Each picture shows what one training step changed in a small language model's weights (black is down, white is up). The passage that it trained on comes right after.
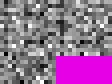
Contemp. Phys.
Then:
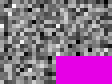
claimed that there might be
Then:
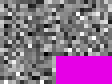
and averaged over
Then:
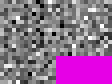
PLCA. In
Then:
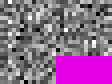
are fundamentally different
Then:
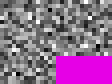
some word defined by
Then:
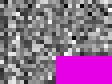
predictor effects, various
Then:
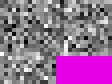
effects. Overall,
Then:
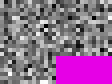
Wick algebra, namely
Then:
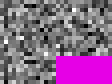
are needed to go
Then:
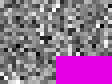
Fourier transformation of $
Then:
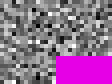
This can potentially change the
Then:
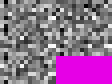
means a description of system properties
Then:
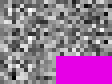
(blue) curves represent the
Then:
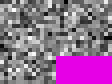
the $|-\rangle$ is
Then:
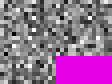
the algorithm of a line found
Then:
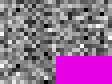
the lowest energy considered,
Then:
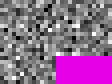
ceramic plates
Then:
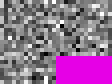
limited number of scanning
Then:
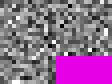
where times of fixation
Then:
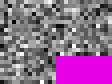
backscattering assumes $
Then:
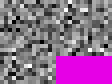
to all orders in
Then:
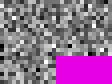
It is observed that both critical
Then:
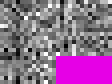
quantum criticality. Since the
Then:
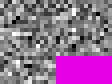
to develop the most efficient
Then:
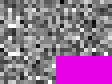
appearance of the first
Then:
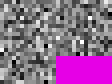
new offspring.
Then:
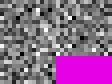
to use the quite simple
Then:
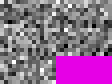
inertia estimation
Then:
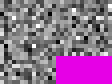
a possible UV completion
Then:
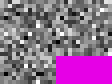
\be \int dx
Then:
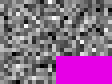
the two independent solutions order by
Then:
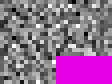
= \boldsymbol{\beta}
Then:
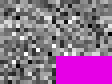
Early Universe and
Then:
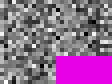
the star formation history
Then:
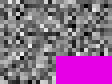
and theoretical investigations during
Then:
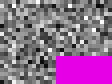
time-invariant signals and
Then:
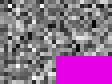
phases, we explored three
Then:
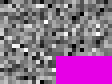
To pursue this matter
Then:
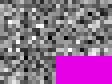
at time $t$ can
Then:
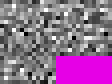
desktops, and
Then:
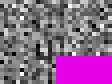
small~[22], these
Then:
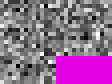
manifold $\Sigma
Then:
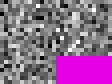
15 eV, respectively.
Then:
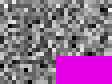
spectra did not utilize
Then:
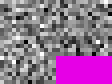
Hamiltonian is written as follows:
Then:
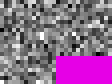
not so common, it may
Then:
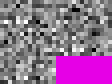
energy peak) and trion
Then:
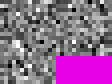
into their T-F
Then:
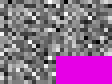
the ground state the two
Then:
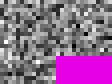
null hypothesis
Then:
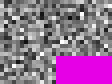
The result read as follows
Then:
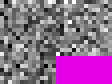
be drawn. A
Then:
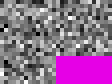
All temperatures are given with a
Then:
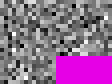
make reaction (1)
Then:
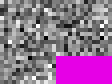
changes.These results illustrate
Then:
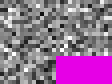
is unlike the case of
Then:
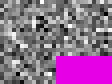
of Hyderabad
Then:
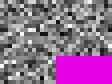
resolution of $\epsilon =
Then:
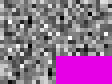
remedial actions.
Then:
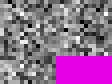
local storage space to
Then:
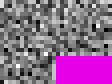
extreme environments.
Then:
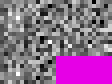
numerical accessibility of
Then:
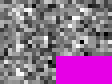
is the ionizing efficiency of
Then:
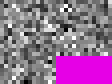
of cores (and because
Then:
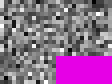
this sample. We note that
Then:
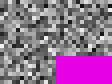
public repository
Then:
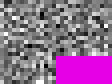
This finding may be
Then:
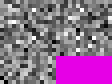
$\xi$ increases without a
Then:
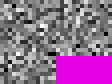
stellar core, we have
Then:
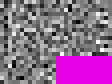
different relationships between
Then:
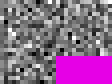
realistic outputs and
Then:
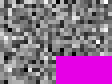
information through the nodes in the
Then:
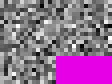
factor score predictors
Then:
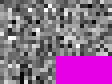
are accumulated in
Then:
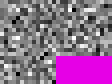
Foster form, and
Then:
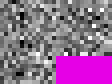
\ee Then, eq.\
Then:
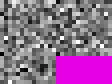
be triggered by
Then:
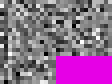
the presence of interactions, their
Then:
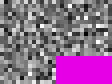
estimation, by taking
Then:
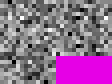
of the graviton
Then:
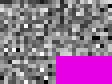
builds a relation between
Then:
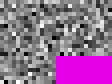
time-domain method
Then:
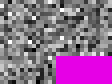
the spatial gradient terms in the
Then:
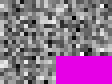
from low temperature to a
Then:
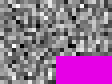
One opinion factor,
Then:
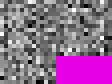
the junction is connected
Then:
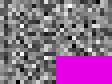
and can be applied to a
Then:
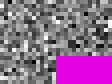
the mean relaxation times
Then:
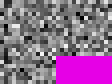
of exact GL equations,
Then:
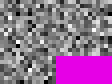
four stabilizer
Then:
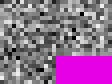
to this is the concept
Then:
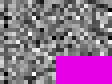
a one-dimensional Higgs branch
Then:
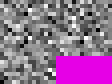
data management system is
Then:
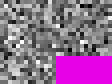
are expecting a base
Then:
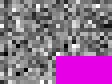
environment. Therefore, we
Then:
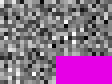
throughout the
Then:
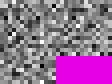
did not overlap with
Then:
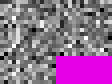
degree value would work well with
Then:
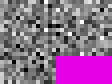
on the surface).}
